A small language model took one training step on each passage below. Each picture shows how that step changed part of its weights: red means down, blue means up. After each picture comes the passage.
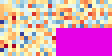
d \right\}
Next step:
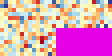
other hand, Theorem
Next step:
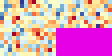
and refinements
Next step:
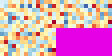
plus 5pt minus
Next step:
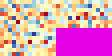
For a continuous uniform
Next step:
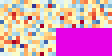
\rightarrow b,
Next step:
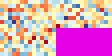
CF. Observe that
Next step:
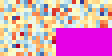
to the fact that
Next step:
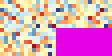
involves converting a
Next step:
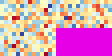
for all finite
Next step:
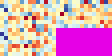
use of the expansion
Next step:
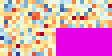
the example of measure
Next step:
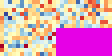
domain. Optimization
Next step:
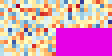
contradicting the fact
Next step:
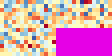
the case of a
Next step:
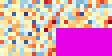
intensity in the
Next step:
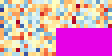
If the conjecture is
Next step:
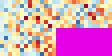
properties (until
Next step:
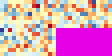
improvement of
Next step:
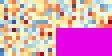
0$ in a
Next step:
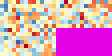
case of isometry
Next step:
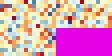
r.$ \vskip
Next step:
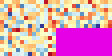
meaningful) mode
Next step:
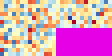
information on the
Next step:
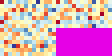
yield the two
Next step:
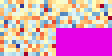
it must be pointed
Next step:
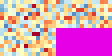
infinite process of
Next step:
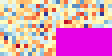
averaged in
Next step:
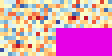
a regular element of
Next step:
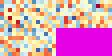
We call the space
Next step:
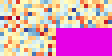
$g$ is
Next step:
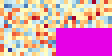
the Mirsky
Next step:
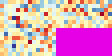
on financial
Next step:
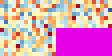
all three cases of
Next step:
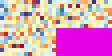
are now to analyze
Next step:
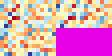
fixed value which can
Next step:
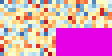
if one of the
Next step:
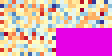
have been derived using
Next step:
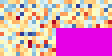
in a convex and
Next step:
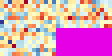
verification now shows
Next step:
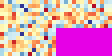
spring double
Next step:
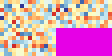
nonzero and the equations
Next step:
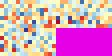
is called the
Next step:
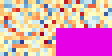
the online SVD
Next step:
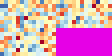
paper.} In
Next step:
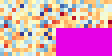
it in the three
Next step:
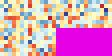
we can compute the
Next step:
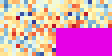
in fact true for
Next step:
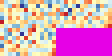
and inspiring
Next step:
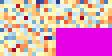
removal of
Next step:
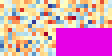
stable reduction for $
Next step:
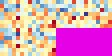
of this in
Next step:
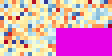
and Zhang
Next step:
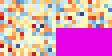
furthermore use the
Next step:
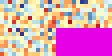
of a knot
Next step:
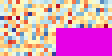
$ is a
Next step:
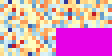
stochastic objective. The
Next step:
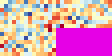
Clear by the
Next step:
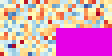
positive definite function.
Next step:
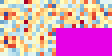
\eta G +
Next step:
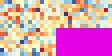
This result is easily
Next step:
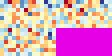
and University of
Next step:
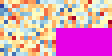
note that in
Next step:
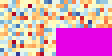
is also a theorem
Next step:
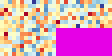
as follows:
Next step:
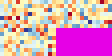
$P$ from
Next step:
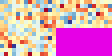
of the Russian
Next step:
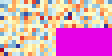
are done with these
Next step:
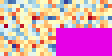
additional airport
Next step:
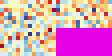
fiber surface. To
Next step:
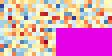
We choose now
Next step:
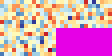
subsection is to construct
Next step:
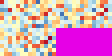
find an explicit representation
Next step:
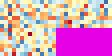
Therefore we can have
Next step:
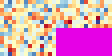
the corresponding entry of
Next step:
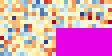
rate to the target
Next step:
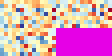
line bundle is
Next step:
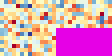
not an integer
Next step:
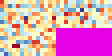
limit $\e
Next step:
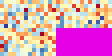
weight vector}, see
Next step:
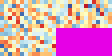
We also define the
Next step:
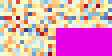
$F$ be
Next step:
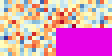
following ``change of
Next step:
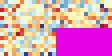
the one hand $$
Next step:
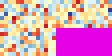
for affine Artin groups
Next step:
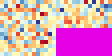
With the use of
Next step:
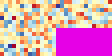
modules. \newblock
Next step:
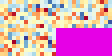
\leq (a
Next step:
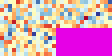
has the {\em
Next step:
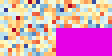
to consider smooth
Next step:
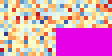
two approaches,
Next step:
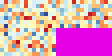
representation and/or
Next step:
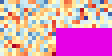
in Mathematics,
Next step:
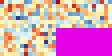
quasiisomorphic subcomplex
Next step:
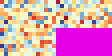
the net flux
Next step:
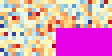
solutions in the limit
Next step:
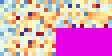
of each measure
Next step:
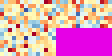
natural notion of
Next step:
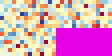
are also defined in
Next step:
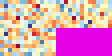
data in applications of
